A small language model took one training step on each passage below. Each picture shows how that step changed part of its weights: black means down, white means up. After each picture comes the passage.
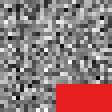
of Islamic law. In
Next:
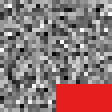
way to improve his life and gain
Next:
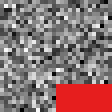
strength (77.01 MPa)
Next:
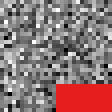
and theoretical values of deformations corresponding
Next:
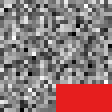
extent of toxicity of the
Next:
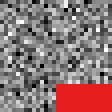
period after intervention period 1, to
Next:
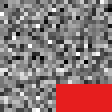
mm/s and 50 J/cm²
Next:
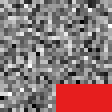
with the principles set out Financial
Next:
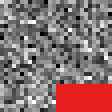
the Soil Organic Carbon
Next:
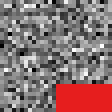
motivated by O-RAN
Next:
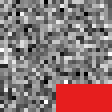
a Systronics pH meter
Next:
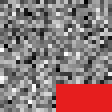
(figure 1 b). Bending in
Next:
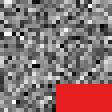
un diagnostic et de celles
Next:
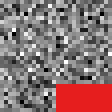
to seawater irrigation, resulting
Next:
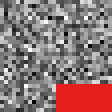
Abatzoglou, J.
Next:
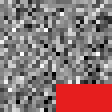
A special case are the pure states,
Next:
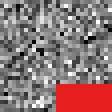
of OWL files [7].
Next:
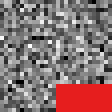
recalls his past, Mandal
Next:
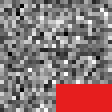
plane [39]. In this
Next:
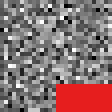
been used in this study is 0.5
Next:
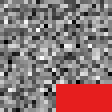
innovative". That is, most
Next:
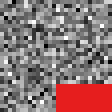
The PV voltage is tracking the
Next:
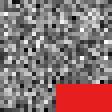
Instituto de Ciencia de
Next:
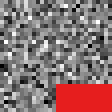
leptokurtic. It indicates maximum
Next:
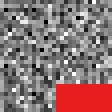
6 "Smilies"
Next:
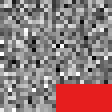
absence of separate accounting based
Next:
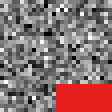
its effects on recruitment
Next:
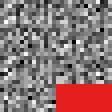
in a changing world. Being able
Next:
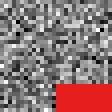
industrial production, with applications in a great number
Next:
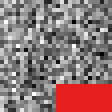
and the problems associated with the present methods were
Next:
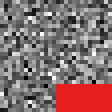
parenting style puts
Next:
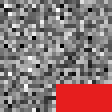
Conflicts of interest The authors
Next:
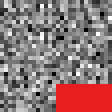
described in Section 4 remain applicable.
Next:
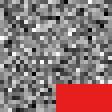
pandemic, Inflation is
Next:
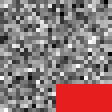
steady-state calculation has been
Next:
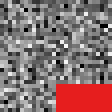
He said the police seized his
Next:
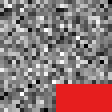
content was categorised according to dominant
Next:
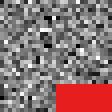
values revealed that all extracts possess significantly
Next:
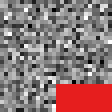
product both cheaper and faster.
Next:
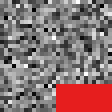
It is a mission to which you must
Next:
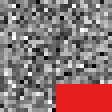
Experimental curves in Fig. 3
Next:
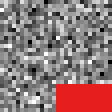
the landscape into private
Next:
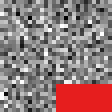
(width) x 14 mm
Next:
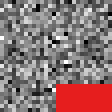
observe the relation between tea
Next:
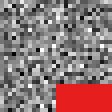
reverse logistics providers",
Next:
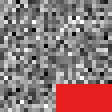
A perusal of the values of stability
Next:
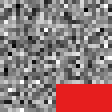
of backtracking to a location in
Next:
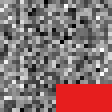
the exercise of the profession,
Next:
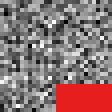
(A6-IM) under one to
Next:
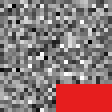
accounts in a large social network with
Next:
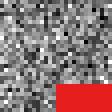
supports the daily operation of the
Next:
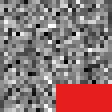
possibility of increasing the efficiency of the
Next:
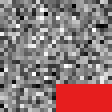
nodes were used in the model.
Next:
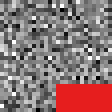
length adjusted to 270 d,
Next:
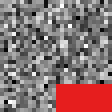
for the complex. Experimental
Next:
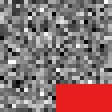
Ivy Bo Peng,
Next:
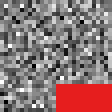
set of Regions Of Exclusion
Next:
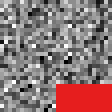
the selected concentrations. The percentage
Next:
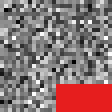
treatment comparison of SPADI of Group
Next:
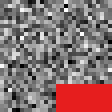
effect, QDs exhibit
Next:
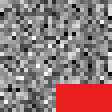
findings of this study are available from the corresponding
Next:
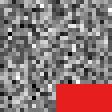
consider (i)SDL important but
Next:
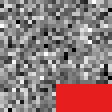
problems together by constantly holding educational and
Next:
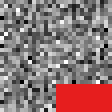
of Human Development, Universiti
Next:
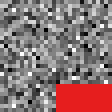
$A \cap (B
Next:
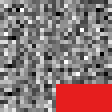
indicators of lipid mobilization and
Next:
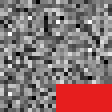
System In PMMS, Asset
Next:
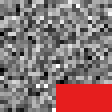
(PE) to motivate students to
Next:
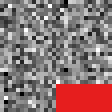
Frustration Negative
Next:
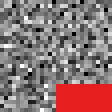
sufficient discussion included of the importance of
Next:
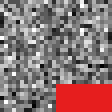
Firstly, the per capita
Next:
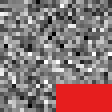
high blood pressure (HBP) being
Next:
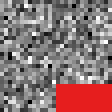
Each of these cells contains a point
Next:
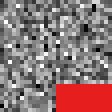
should not be established in or near fields
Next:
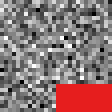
various legal transactions. 2. Statement
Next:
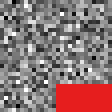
The thermal conductivity of air in the
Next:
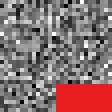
in the Philippines The
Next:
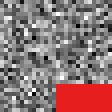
Forecourt wooden
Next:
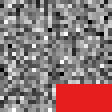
in anti microbial activity of the extract
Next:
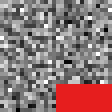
equations. Table 4.3,
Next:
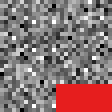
> 1$, farming is economically
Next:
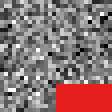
alternative to help reduce costs and bring new
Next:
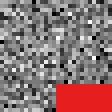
300 mycotoxins are known
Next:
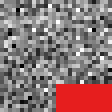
by Roman physicians
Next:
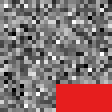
coordinating FEDORA 12.
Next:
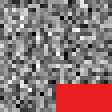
The balance can thus be reformulated in
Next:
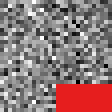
companies with international operations. Only in
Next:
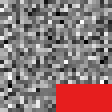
the foundation for the development of guidelines
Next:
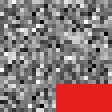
Comprehensive and Comprehensible Science for
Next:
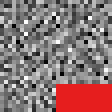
supersite for a city
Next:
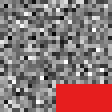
climate and Earth impacts" at
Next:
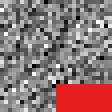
the pieces together”
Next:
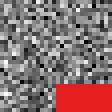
approved the final manuscript.
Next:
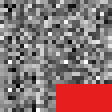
binarization and enhancement,
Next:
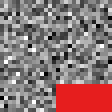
a larger weight compared to farther values.
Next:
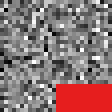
technique that enables not only to describe
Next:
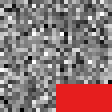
government areas (WP 1-5).
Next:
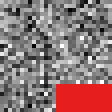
(per heuristic 3).
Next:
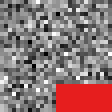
constants K_f equation (4)
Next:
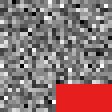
than 98 wt% solvent
